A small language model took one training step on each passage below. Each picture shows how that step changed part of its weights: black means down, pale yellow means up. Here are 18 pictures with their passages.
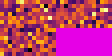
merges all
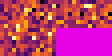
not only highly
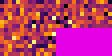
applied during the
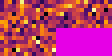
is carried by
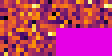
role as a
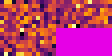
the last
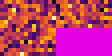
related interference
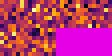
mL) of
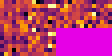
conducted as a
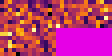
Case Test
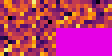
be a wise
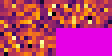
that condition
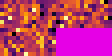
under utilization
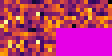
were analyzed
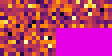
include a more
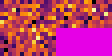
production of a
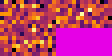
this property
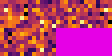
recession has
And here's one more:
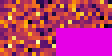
need to be
